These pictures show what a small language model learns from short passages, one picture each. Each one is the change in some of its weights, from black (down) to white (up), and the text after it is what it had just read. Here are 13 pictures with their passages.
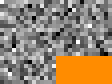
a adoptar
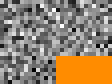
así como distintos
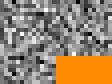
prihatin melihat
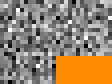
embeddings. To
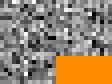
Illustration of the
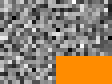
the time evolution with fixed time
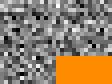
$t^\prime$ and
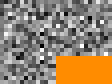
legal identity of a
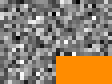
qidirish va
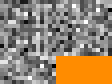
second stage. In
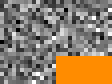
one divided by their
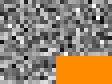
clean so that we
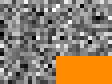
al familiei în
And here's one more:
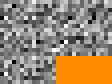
the context of filtering
